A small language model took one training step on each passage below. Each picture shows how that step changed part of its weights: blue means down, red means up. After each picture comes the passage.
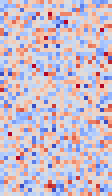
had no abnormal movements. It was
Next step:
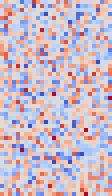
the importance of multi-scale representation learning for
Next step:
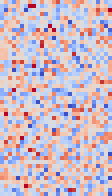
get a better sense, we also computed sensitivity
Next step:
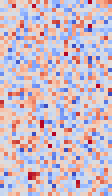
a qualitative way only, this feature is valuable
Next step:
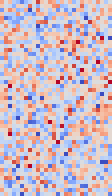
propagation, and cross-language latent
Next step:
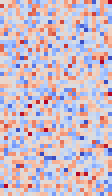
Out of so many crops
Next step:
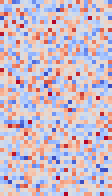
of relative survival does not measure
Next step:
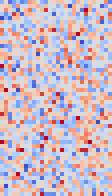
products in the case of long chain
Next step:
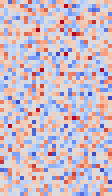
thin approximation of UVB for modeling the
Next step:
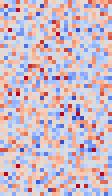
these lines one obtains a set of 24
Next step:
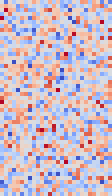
exist within the company. By using this method
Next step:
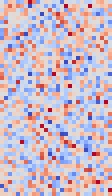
$r$. Then fitting the smallest eigenvalues
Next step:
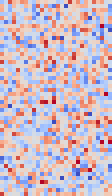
of the data. The DESDM system
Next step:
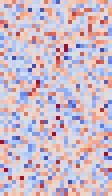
By investigating these dynamics, the research contributes
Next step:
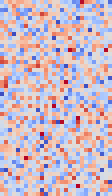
in the system, we consider the
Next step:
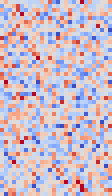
high productivity and few delay times
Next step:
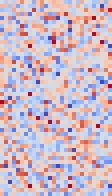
are examples of problems whose complexity does not increase
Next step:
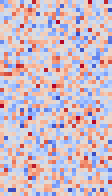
discrete group of monodromy preserving
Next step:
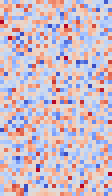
Gaussian weight for the matrix $B$ so
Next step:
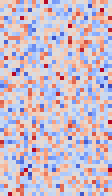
Cheating the Nation crime and
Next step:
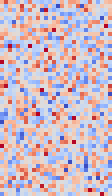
of the initial medium. Therefore, to study
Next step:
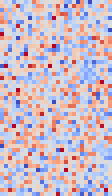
$n = 2N$, respectively, because
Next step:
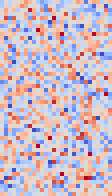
respectively, from Quantum Design, USA.
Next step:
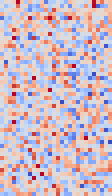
- Women were often considered more valuable than
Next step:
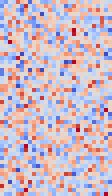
and TT is TA and
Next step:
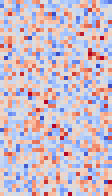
combination of 5t/ha of pig
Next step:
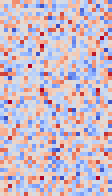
cut or reduced in complexity, the resulting product
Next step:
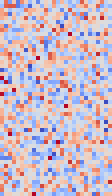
purely as a function of time. The
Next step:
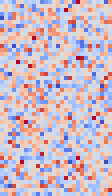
SEDs, and {\sl
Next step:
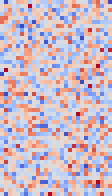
size (diamonds) and comparing to
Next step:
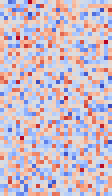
mixed walls RETAINING
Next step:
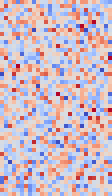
interplay between the superconducting and metallic phases
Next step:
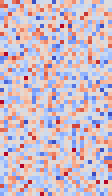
incidence and can be written in function of
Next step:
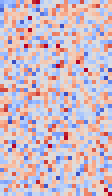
in~\cite{MAPP} to
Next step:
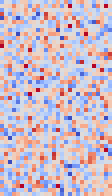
upper limits with this approximate value. To compute
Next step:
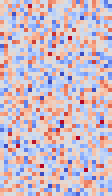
several key features of student populations in
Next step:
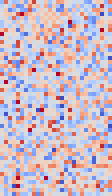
of new high-throughput imaging and
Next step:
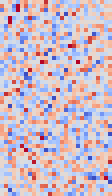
the focal plane center. Within each
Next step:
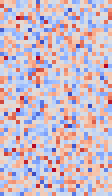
T. and Souma, S.
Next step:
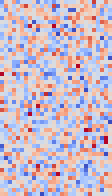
2020) - Preoperative rooms-
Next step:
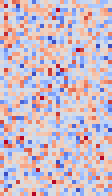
advancements in diverse fields, such as
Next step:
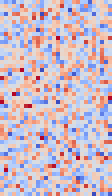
the literature searches. All authors read
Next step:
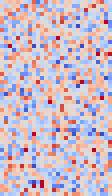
- Under standard likelihood and prior assumptions,
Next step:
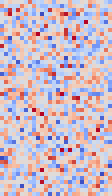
earnings quality constructs significantly and
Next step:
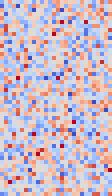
(German PhU); -
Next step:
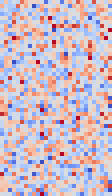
the data across % all the regions. For
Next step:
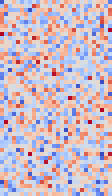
of let-out gaze
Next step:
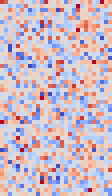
processes respectively. In the first one
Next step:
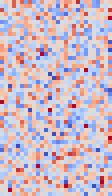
the $\phi_m$ components should be
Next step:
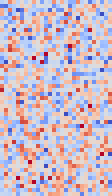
challenge lies ahead. 8.
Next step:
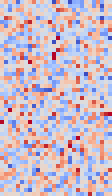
interview transcript): stored on the
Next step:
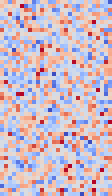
Planck Institute for Physics of
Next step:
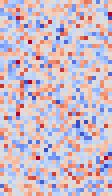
will acknowledge the funding that lead to
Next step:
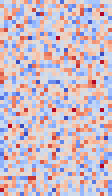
addition of DA data these two schemes give
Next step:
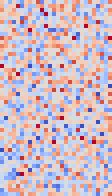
angiogenesis [14].
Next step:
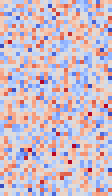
the information society, enabling advanced services by
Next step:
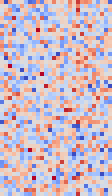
threshold separating gravity-dominated and
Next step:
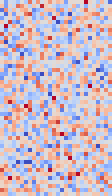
support non-specialist doctors,
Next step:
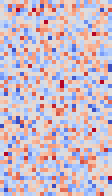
respectively in tension and compression.
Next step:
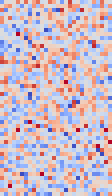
in this study is openly available on
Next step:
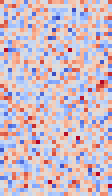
board to ensure that the host country follows
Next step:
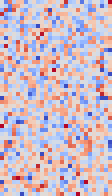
it through natural causes like sun
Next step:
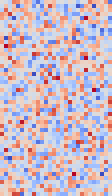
filtergrams and the LASCO
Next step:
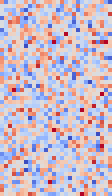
to protect the rights of relatives
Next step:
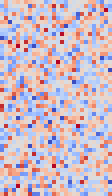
researchers. Overall the critical performance factors driving
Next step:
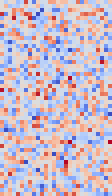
of the BIBM Congress.
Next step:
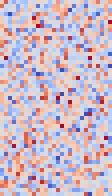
as Computed Tomography (CT)
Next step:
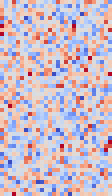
of large horizon area $2 \pi
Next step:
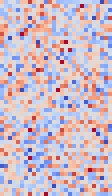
{\footnotesize$\delta^{*}$} &
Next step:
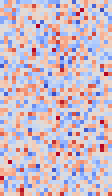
race condition - Only applied to
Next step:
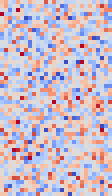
\begin{eqnarray} R =
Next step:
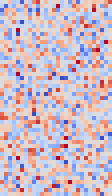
in their workflow and their willingness to
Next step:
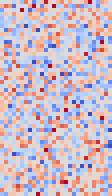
a knowledge about $F$ without evaluating
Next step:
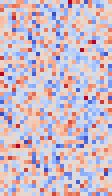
also are the derived distributions of the density parameters
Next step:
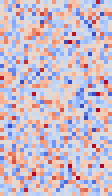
(assuming SM branching
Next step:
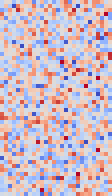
in the holomorphic limit takes the
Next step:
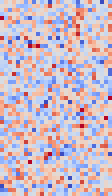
\item{Output: Pick
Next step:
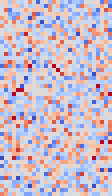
\sim \sqrt{2y}$$ with
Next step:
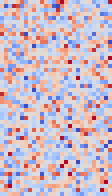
for higher value of the spin parameter. In
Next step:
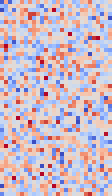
excitations in addition to the massless gravitons considered
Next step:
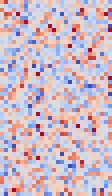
term ($\delta \ll 1$) in
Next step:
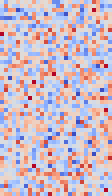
of the group of companies. When calculating
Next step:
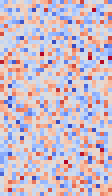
(Secure Shell) connection.
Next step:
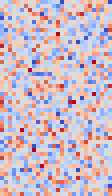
curve 4) was obtained with $\it
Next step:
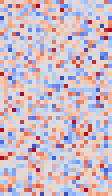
Fig. 1. (a) Mean trajectories
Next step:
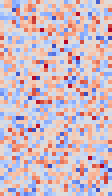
In more than 30 *Citrus*,
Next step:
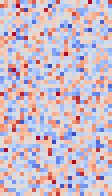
a secure and controlled environment where
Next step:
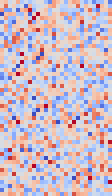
conventional hollow block. Based on the experimental
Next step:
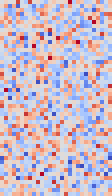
optimization of curing parameters and providing a
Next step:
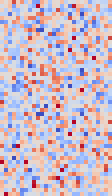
``fractal ambient density'' hypothesis
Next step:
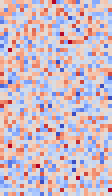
and "Kicking the ball
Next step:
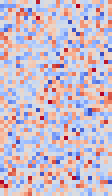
a Newton solver by using the open
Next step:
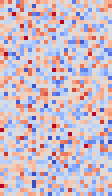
recording also has a list of
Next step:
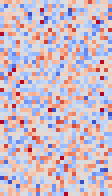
of different variables and did not find making significant
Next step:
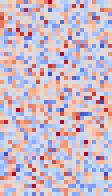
this system as a series of LG
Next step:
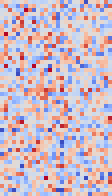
after a natural disaster can be crucial in
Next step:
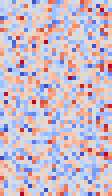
– it is attractive to use the
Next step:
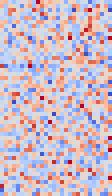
outcomes within pre-existing subject content.
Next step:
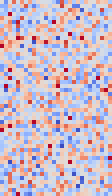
group include Ansys Fluent,
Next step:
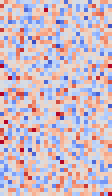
will not be discussed here and will be
